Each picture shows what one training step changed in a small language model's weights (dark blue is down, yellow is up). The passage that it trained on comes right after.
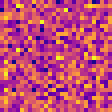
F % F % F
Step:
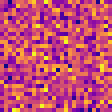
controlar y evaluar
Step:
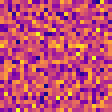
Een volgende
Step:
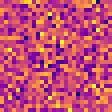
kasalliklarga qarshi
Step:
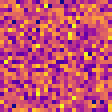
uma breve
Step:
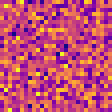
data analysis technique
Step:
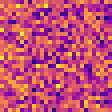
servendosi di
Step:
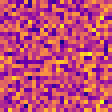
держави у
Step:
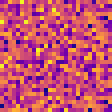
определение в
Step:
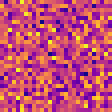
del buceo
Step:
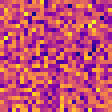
que la mujer
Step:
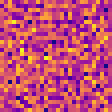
одной стороны
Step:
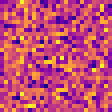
University of Patras UNESCO
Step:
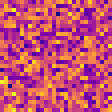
muammoda mental
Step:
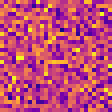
ehtiyoji bilan
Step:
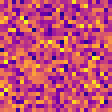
то, что св.
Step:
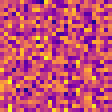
particularmente en términos
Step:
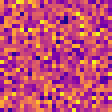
derrubadas em
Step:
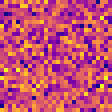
nivel metodológico, se
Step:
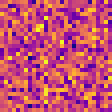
rivojlantirish; - dars
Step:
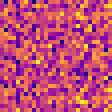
uni muntazam
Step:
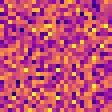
sciences*, 2
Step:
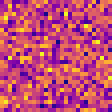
usullarini A.
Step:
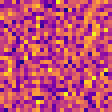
principes du développement
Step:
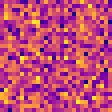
nauw verband
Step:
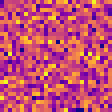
conciencia, sino
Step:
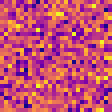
современном быстро
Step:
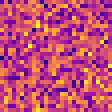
Seinen Namen
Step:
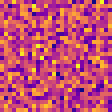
a primeira parte da
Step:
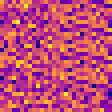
ба садри
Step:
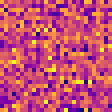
pero además,
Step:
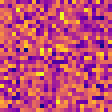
is described.
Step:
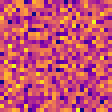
students in peer learning
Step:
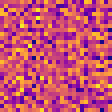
para enfrentar un
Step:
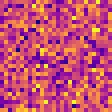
em curso, como
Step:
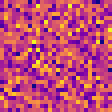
obter a paz
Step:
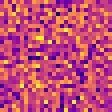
affirme que,
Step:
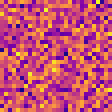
keng joriy etish, iqtisodiyot
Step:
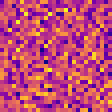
principini. Bul
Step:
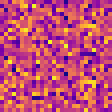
distantes do corpo
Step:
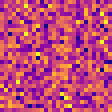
артуы -
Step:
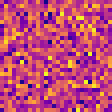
deuten bereits
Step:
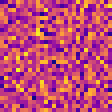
Qizlar bu orqali
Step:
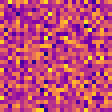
tenglik; -
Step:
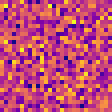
van appellant
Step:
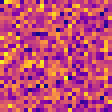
— Текст:
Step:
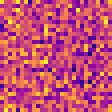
y una explícita
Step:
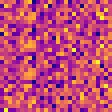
uitgewezen dat
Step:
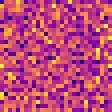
como rotineiros
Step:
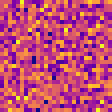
souvent concentrée
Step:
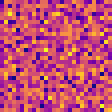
PLE- NO
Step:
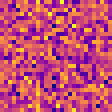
butun olam
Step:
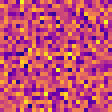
fenômeno e
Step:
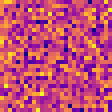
слова: родной
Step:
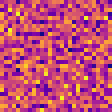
венах ног
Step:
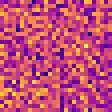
que orienta el
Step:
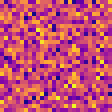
jalb etish
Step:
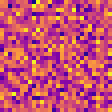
e relevantes, seja
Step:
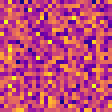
один раз в 2
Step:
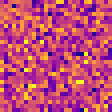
lo largo del
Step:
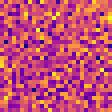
Dissertação de
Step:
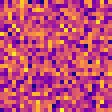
des cotisants en
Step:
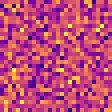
# Regressiya
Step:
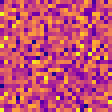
mujer va a
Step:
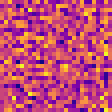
оренду на
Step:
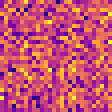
torno da atividade
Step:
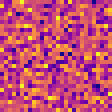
dos resumos,
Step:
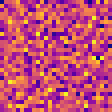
megtartsuk a
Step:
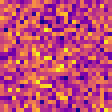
J.H. et
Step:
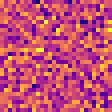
viene tradotto
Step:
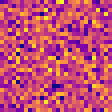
ta'lim olishi
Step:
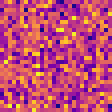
la valeur de
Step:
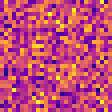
the work is the analysis
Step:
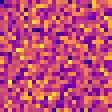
veces decimos
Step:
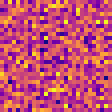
hisobot. 4.
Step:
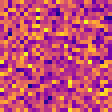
públicas para medios
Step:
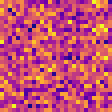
залежить і
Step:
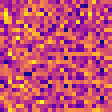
percibidas en
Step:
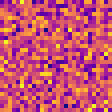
yang dimiliki sudah
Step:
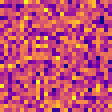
em torno do tema da
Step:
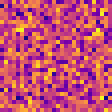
llamados a la
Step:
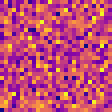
Mittel in die
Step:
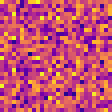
of mathematics
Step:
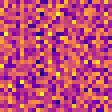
overview of the
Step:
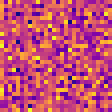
Мотивация и
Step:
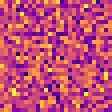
yondashuvlarni qamrab
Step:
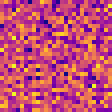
públicas**. Rev.
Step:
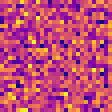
функции (2,
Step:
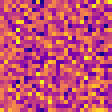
быть переданы
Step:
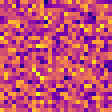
середовища, має
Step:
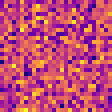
é a identificação de
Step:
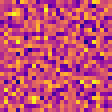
olduğunu öne
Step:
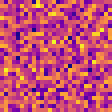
No Waktu
